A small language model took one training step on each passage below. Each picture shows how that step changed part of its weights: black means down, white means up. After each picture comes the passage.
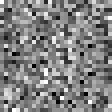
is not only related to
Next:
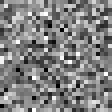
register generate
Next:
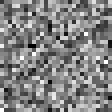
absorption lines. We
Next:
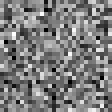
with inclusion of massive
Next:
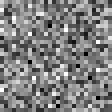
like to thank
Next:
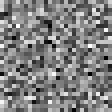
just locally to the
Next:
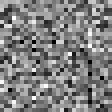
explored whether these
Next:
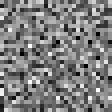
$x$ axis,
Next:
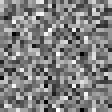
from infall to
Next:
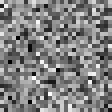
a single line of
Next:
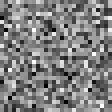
training the parameters for each
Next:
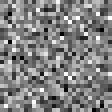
magnetic order. The sample
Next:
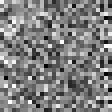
more general than the
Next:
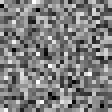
\hline Context
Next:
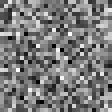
the thinking
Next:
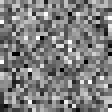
are not individually
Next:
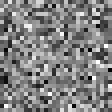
and the measured input
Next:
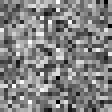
appearing in the
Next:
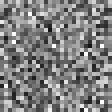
may use the five
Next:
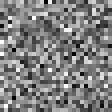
signs the result -
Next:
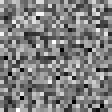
from the Galactic
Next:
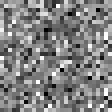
balanced with
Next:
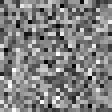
governed by the
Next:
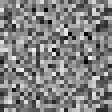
for the grains to
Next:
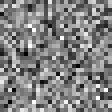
scattering length in an
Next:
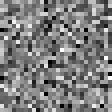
smaller than that was
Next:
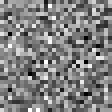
that $\psi$
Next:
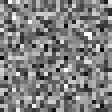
steps, latent
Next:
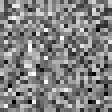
population synthesis
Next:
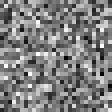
the emergence of
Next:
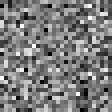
these statistics let us
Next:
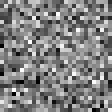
the method obtains
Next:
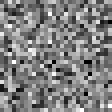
Research Council
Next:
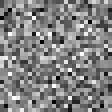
we use the relation between
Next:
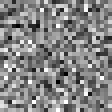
seems to have been
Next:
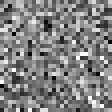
circles acquire
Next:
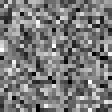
the central temperature in the
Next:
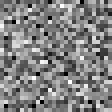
wider and less
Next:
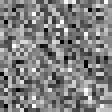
referred to as the
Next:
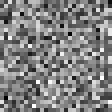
the same rate as the
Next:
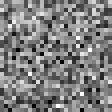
more diffuse and there
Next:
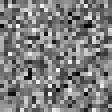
RF fields acting
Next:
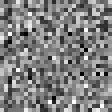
one of the levels has
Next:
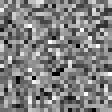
and a jump condition
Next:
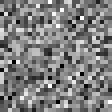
information flow for any pair
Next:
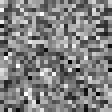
to say what
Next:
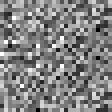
material microstructure.
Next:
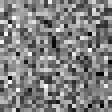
surfaces in which the
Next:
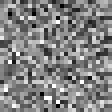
down in this region
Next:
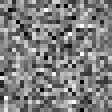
show the unity relation
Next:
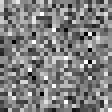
between items and find
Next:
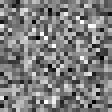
r}, \qquad
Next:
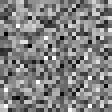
quantum algorithm for structure learning
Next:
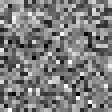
optically thin
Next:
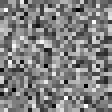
dilemma for
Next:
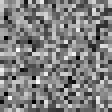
of compounds,
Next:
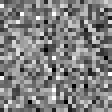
densities decrease with
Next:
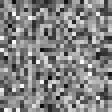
volume change, respectively,
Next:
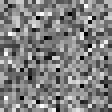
streak of fast
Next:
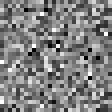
with energy $E$
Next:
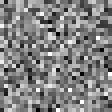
base of the critical
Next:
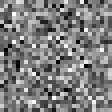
speaking, the
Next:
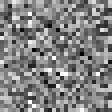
scenarios. In this
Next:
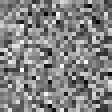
model stops during
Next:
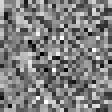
of conventional and
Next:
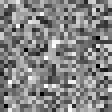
realization of this
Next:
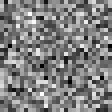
sets the typical collision
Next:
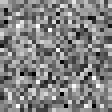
provides even greater support
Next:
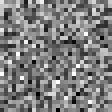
of eighteen
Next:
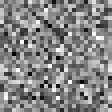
care must be taken
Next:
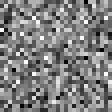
the clients are
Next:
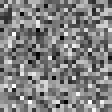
the scattering in the
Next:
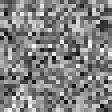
penetration of
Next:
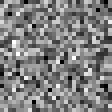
electrodes (which
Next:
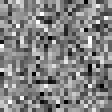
total electric field in the
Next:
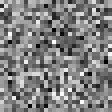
a prime task to
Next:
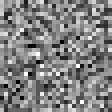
of the type $\Delta
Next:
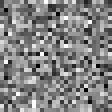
Fano factor
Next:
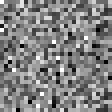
ions, readily
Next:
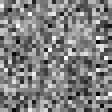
been extended to also include
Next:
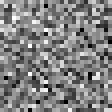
widely used due
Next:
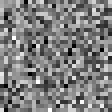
of the matrix elements,
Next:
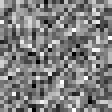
known separation in the
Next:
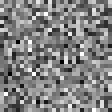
is, the effect has
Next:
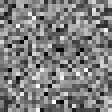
there are no colored
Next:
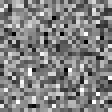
no single fragment
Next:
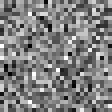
can be defined in terms
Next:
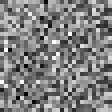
same situation for
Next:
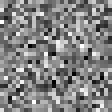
to the learning rate after
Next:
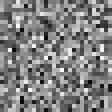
state and its corresponding properties
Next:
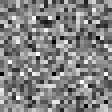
quantities we would
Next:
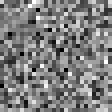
\over T} )
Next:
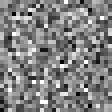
wave packets in
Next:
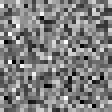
result of the present
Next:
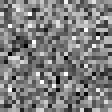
IOS Press
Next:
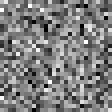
each a bandwidth
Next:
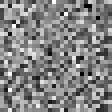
late-type dwarf
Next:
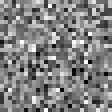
(see Equations
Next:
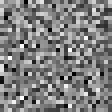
of the FJ,
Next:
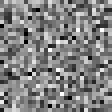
In this paper, we
